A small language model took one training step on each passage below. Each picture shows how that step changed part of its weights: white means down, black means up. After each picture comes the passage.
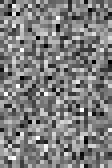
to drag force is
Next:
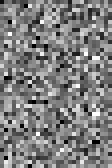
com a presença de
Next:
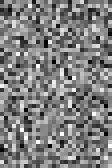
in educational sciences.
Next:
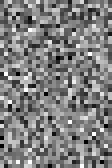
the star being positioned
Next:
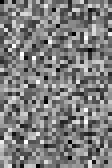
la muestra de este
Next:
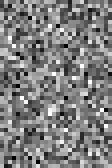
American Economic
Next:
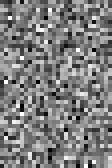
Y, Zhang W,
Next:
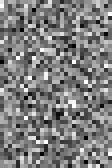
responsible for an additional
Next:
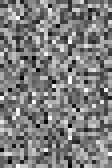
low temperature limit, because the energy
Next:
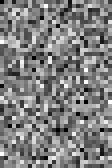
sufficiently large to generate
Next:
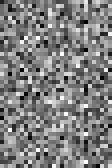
Grove Drive,
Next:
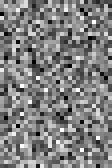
a SF state instead
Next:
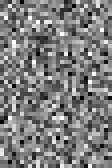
anche le femmine
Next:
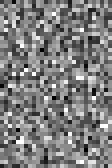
berbasis hak
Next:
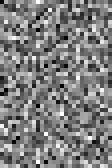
accelerated expansion
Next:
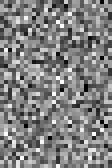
resilience of the proposed
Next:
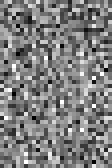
the free energy of a related
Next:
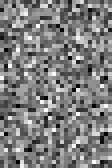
свои знания,
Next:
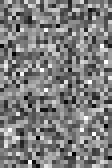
the frequency at which its contribution to
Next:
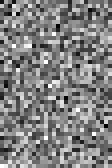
to the model. For example,
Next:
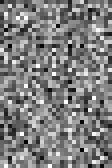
value of the physical parameters.
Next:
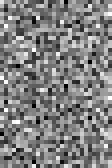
\times \mathrm{W}
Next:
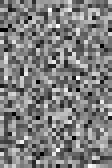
SUSY QM quantum
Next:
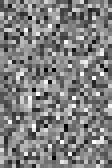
A we show the expressions of
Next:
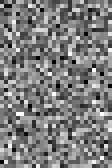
aesthetic values. The
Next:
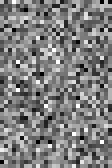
clutter power transitions.
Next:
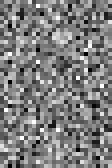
adalah sebuah
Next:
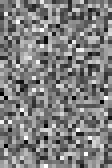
operator through the convolution with
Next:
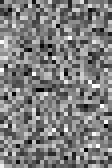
in the same epoch,
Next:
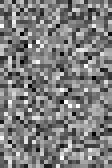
o prompto acesso e
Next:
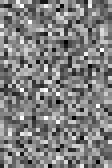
dx\, dy \nonumber
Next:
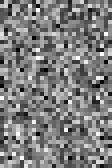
of temperature and salinity
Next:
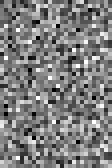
electron that spawns
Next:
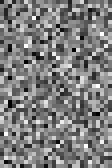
atenção. É
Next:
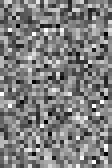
the 3-Higgs
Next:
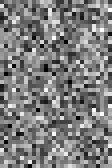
field annealing across
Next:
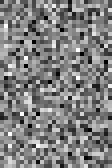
treats the collision
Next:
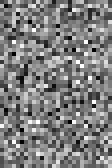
a 2d-YM theory
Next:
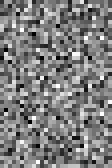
encontrado com as
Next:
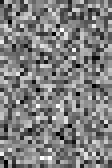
at the resonant frequency and
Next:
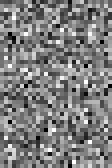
kuchga kirishi
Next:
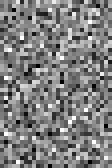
The suppression is maximal
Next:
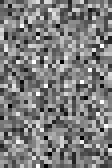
and the Emergence of
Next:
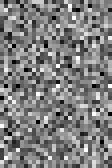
Congolese elites
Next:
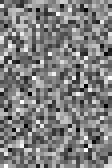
\end{equation} have been
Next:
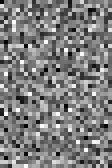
tekisliklarda va
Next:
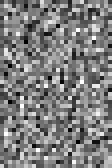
integrals of motion for the
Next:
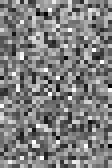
This Fig. 10 (c,
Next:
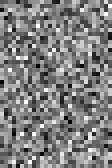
anaparental, em
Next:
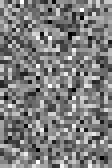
this EPF is consistent well
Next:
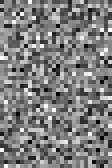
în secvențele și în
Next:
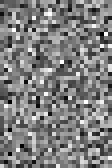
ground-state properties in the
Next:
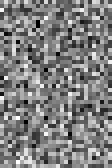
a quarter of the
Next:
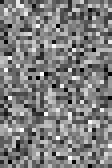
Мы предлагаем
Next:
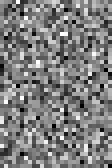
Lembaran Negara
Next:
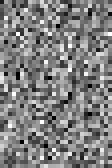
variance of some can be calculated
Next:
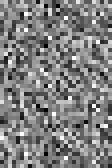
St. Petersburg
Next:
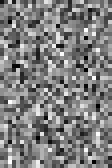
no reinado de D.
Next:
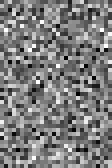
base professional training
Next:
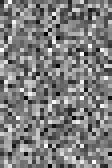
de trabalho docente A
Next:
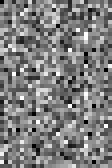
que las políticas del
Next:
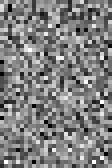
By restricting the analysis
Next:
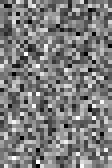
a Miss Emily uma
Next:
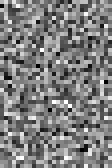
bij de ASP.
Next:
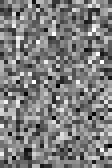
in identifying the role
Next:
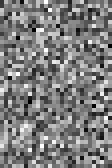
that the Ba and O
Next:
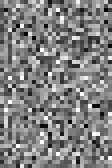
post-hoc test
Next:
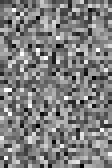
equivale a dizer
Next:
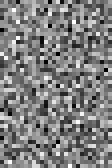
be necessary to derive
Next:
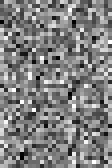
2}}$ is the root
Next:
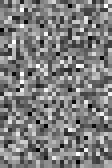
more bad estimation
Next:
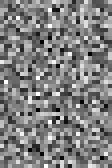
UFR shows low level of
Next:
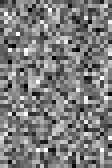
charge radii are consistently
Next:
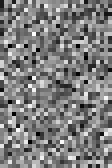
trace constituent to being
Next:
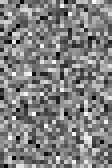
to the fault targeted
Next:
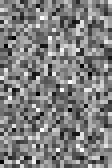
MPOD profile of
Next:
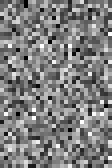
state-dependent lattices
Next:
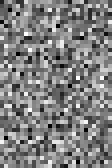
may be unclear.
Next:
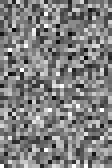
funksonal matematik
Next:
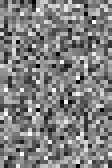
a sea of unbound
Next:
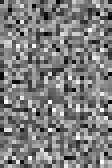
Después mamá
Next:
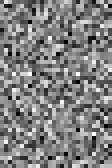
proportional to the size
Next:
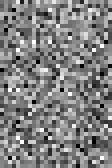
The corresponding Cole-Cole
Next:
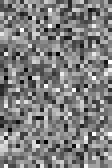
A, Gupta K,
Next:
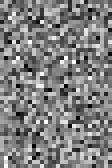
fermions to order h
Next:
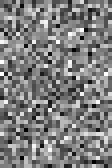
usually described within the effective
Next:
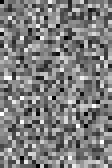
Russian Federation
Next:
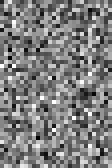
degan so'zlari
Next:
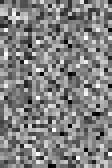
finite linewidths of the
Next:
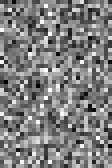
oscillations, and
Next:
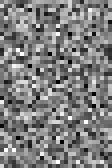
\frac{\omega_r -
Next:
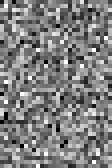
y competencias son realmente
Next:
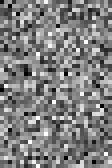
for the purpose of
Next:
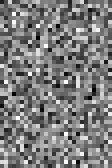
un hijo tenga
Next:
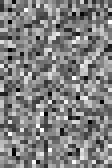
trained with PSNR
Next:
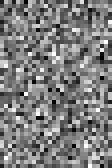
texture, which merely
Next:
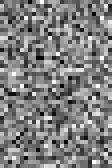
% \tablehead{ &
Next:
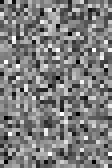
coação sobre a autonomia
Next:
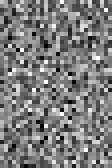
Die Existenz
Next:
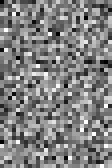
most of its power. In this
